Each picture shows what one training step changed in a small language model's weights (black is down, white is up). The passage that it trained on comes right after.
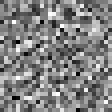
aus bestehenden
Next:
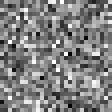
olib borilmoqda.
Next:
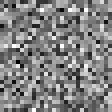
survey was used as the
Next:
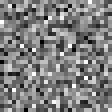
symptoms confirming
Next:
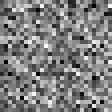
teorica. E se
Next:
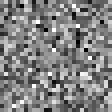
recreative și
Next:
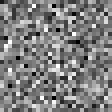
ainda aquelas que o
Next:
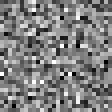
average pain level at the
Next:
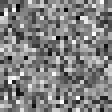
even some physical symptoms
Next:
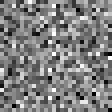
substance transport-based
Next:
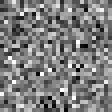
for Sustainability -
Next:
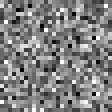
profiles at 532
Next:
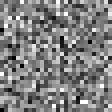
after the revision According
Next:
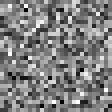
the following conditions:
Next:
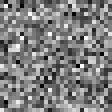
Nut Shell
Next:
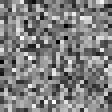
addition of 'ie'
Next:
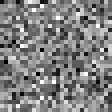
taken place. Although
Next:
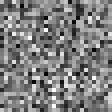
codificación de los
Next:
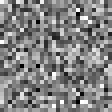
correlated with the effects
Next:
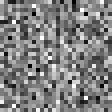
Band, den
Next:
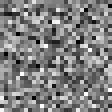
generated using the frontal
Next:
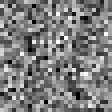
figure well above the
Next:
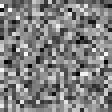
of the t-test
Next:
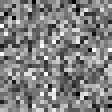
ayolga xos
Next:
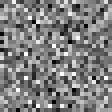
para o manejo da
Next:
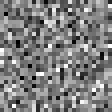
approach before becoming
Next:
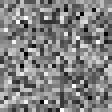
contribution of this article is
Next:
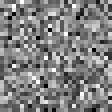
iborat emasligini
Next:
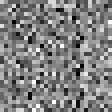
The data obtained was
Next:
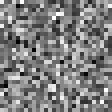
of prosthetic
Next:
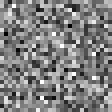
sobre variações
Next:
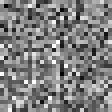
research group at the
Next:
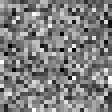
publicação original; ele
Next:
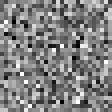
difference in the values of
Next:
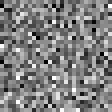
Xavier Viana
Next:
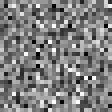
AI. The remaining
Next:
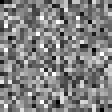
indicated that endogenous
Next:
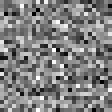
на международной
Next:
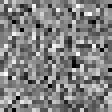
mantengan las
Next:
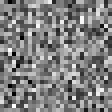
Science, 50,
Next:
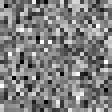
accept the set of
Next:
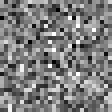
the FTS operating
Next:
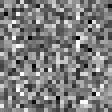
among clinical strains of
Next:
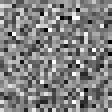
its awakening
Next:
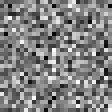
guía. Es un
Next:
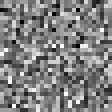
the different parameters, which
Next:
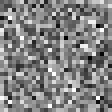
other tree species of
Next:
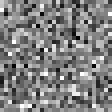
collines étaient
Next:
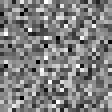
projet que nous
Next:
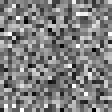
fuzzy controller
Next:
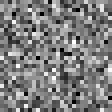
bu esa o'z
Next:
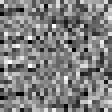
Open Society Institute
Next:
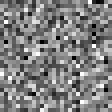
and learn how to use
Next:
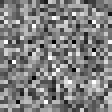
show a significant increase in
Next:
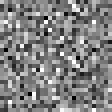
understood in the
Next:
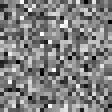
LLC management that
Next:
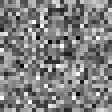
This will lead to
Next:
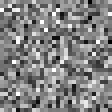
kontsentrik va
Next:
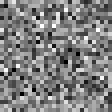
characteristics. As for the
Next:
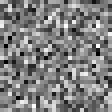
influencing the evaluation
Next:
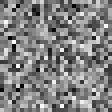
exclusive breast
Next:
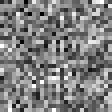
support to innovation and related
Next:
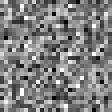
ҳаракат ва
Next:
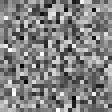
technique by identifying
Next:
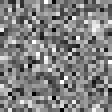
образом, можно
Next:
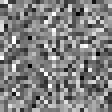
a ping pong
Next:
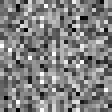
and power density with
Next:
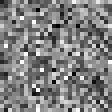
– важлива
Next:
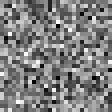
jeder Student
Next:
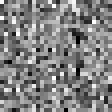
Analysis Programme at the
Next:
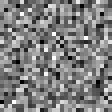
dilakukan usaha
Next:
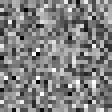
Cerium was
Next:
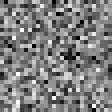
de la montée
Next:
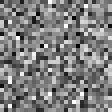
the patient was a child
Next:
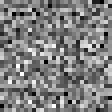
in order to benefit
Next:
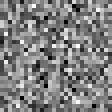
largos de tiempo en
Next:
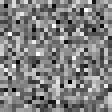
Yaylı N.
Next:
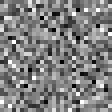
and breast cancer
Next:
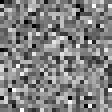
is an improvement in
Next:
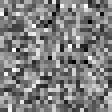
the opinions,
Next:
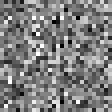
the age group 15 –
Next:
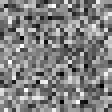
thus has the effect of
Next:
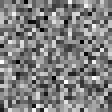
*ompA* and
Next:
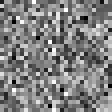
between space-time
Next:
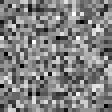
variables makes it difficult to
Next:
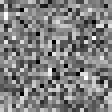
one single entry.
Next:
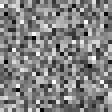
Tung, M.
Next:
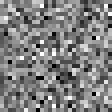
metrics. The
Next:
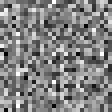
Zob. M.
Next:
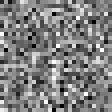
administração dos cursos
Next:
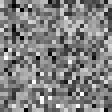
OF THE HALL
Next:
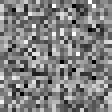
with anorectal
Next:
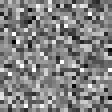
obyekti sifatida
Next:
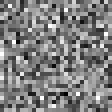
of work according to
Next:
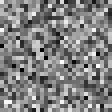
los objetivos de la
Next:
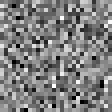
with WWI through
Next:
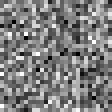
Supporting Information:
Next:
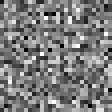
the psychological mechanisms such
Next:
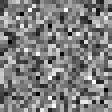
of another important literary
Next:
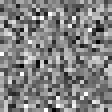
education through electronic
